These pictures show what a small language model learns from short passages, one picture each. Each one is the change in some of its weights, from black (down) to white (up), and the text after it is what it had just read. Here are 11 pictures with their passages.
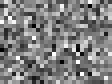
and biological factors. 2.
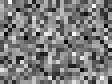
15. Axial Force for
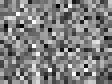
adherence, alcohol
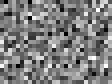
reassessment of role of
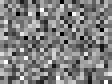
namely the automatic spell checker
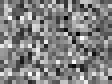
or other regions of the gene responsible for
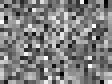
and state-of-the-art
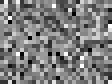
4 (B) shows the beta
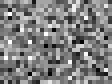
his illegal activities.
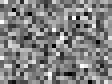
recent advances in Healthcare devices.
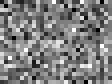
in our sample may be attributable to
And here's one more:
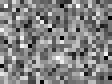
Children were the main source of
